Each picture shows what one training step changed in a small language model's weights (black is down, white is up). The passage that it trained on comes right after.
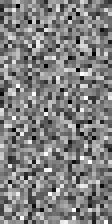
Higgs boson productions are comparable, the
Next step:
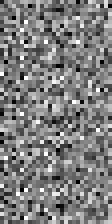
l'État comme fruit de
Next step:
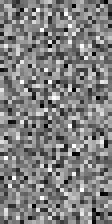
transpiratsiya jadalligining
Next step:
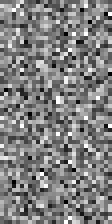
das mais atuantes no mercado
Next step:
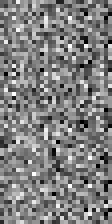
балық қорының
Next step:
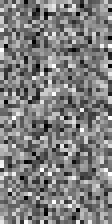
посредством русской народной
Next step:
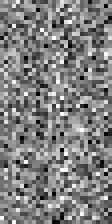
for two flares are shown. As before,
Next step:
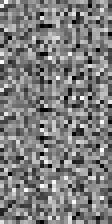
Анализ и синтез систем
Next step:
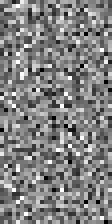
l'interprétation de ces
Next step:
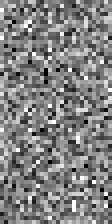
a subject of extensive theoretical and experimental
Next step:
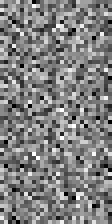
To get a picture of what can
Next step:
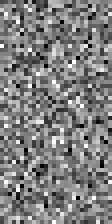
reflected by a dichroic
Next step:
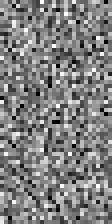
\int d^2 x_\perp
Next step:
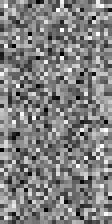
carried out at the Mt. Wilson
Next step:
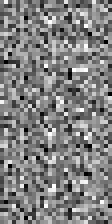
of science, technology and technology, demand
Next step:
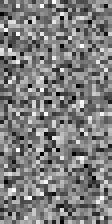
The Fermi surface with interaction has a smaller band dispersion
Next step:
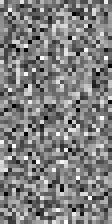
three adjacent columns must be
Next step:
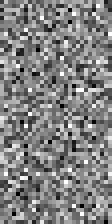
the value of $C$ controlling the
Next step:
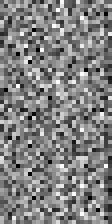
More specifically in a Lorentz frame where
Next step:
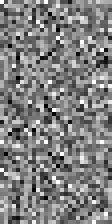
Nasirova M. The contribution of the
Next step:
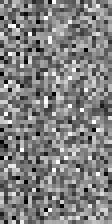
denote measured data and line corresponds to the results obtained
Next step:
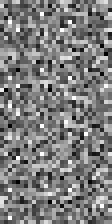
суткам выполнялся
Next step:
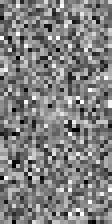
was critical. Representation Bias: Using
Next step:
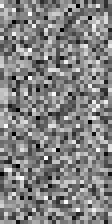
assessment W. Xiao and W.
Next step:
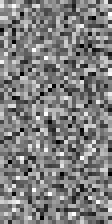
information for students of the discipline without
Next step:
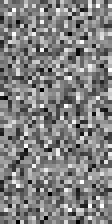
in order to achieve the best sensitivity. For
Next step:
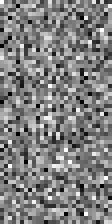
Universum: технические науки,
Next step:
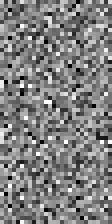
asosiy nazariy qoidalarini hisobga olgan
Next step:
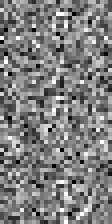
outputs along with the available channel information. To
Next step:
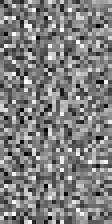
wird von der Abfrage zu den
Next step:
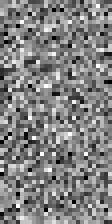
results from the day's activities and record
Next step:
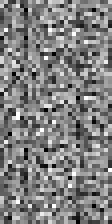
the temporal shape of the laser pulse,
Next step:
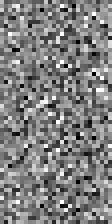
40\% and 60\% of the total flux in
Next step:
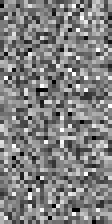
the quantum Hall effect appears as an
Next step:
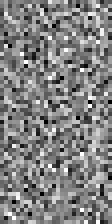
reconstructed through language patterns, context, or
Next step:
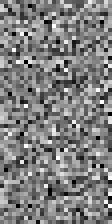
do litígio; III -
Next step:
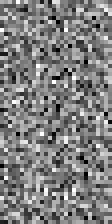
formulação da ração ou até mesmo
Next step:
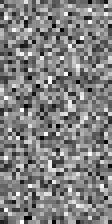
diverso signo ideológico que
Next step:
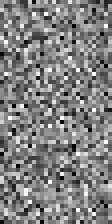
based on welfare theory and welfare
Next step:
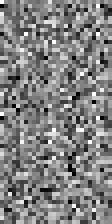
Alzheimer's disease.
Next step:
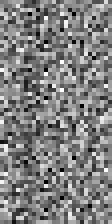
LAIP output LLRs are
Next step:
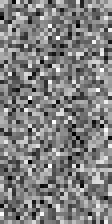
corner. A coherent 633 nm laser
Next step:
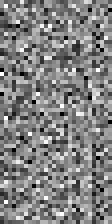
Farida Radjabovna
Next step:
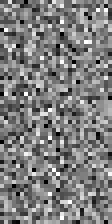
uma nova democracia”, “O
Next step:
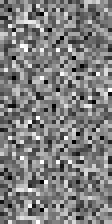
Section \ref{seccion4.5}
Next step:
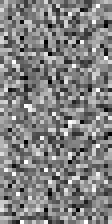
а саме – наше існування
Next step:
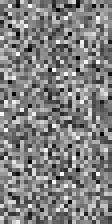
O'qitishning mantiqiy
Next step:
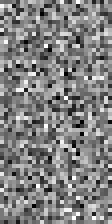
(classes III--V). We
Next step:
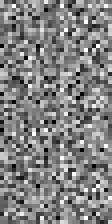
evolution, the average magnetic field would be an order
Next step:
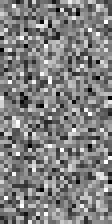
развитие информационных технологий,
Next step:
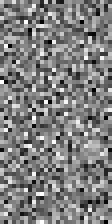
turli xalqlarning madaniy
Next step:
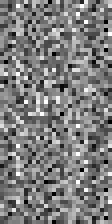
Shaxnoza MILLATNING
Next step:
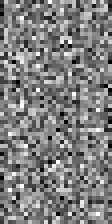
confiance sur l'implication et
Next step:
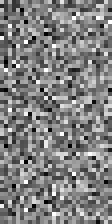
network~\cite{reyes}. Many
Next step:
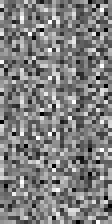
городских сверстников
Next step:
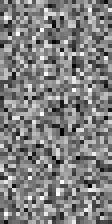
seus modificadores seletivos que
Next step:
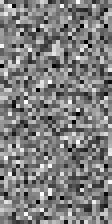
à la CPI est Dominic
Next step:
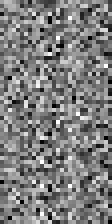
La presenza dei pigmenti presenti
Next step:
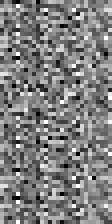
الغرض في حقه
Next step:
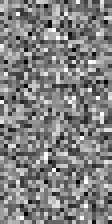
term was added under the logarithm with
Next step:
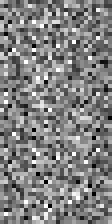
bog‘lanadi¹⁰. Shundan
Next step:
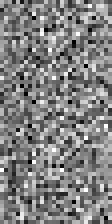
\citet{H09} investigated the dynamical
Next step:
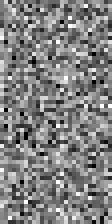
result of planet c as the same meaning in
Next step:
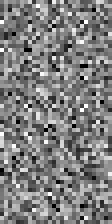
the front does not capture all the active tip
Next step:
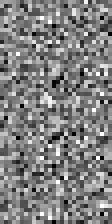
e igualmente tendo como referência
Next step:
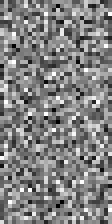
classes, so the attainable
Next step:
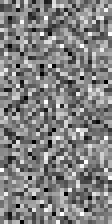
were extracted from a 4.5~kpc
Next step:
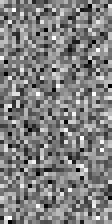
зору. Так, у
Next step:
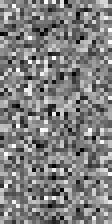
be inferred by varying the time the atoms
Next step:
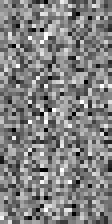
a common halo to a single group. The properties
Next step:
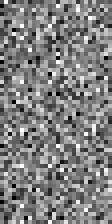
texnologik jarayonlarni avtomatlashtirish uchun
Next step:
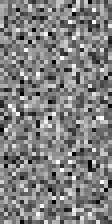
found two different masses which can be constructed from
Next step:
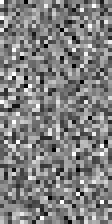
current beha\-vior observed in the
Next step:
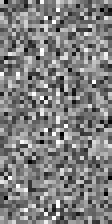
Kohn-Sham orbital densities weighted
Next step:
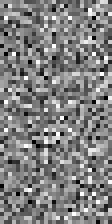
then it is not necessary to wait for the
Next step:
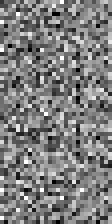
to equilibrium occurs. When the initial kinetic equilibrium temperature
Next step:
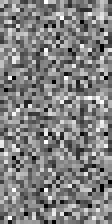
the proposed network, the two decoders have
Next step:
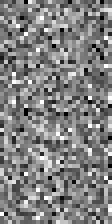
peregrinar por todo el
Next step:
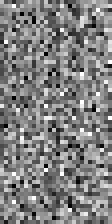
this phantom scenarios the equation of state
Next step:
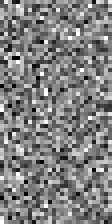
ويندرج تحته
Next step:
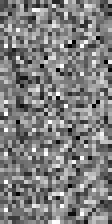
a Data Journalism Archive. Before
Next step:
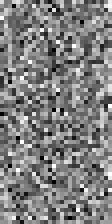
'randi' (UDRI)
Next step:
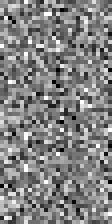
symmetry breaking and calculate the tension of the associated
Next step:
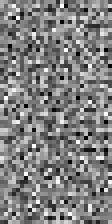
in the introduction that the MDR regime is
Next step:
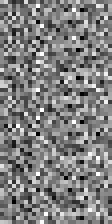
\hat z \times \hat{\mathbf
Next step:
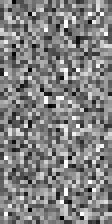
is the accuracy at which the pointing direction to
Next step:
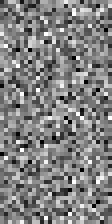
**Disponibilidade processual: a
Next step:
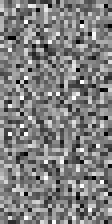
delay between two values that have been normalized to
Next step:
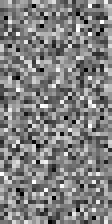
$h$-refinement is represented by
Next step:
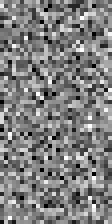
семей, стремящихся к
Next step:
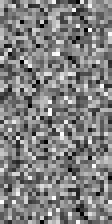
de las identidades. Sin
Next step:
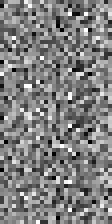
благо» (Платон),
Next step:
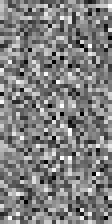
S&P 500 бир кун
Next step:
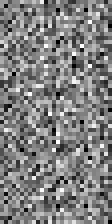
en la que se procede la realización de
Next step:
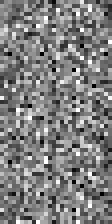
meest brede zin zou
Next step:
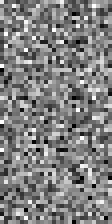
C-band with 32 users. We assume that
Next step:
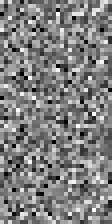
Studies Association of Nigeria*,
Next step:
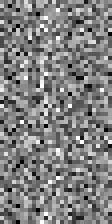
cm minus 0.1 true cm
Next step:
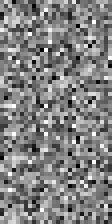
une culture qui responsabilise les
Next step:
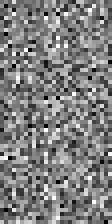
if we had started with $N_2
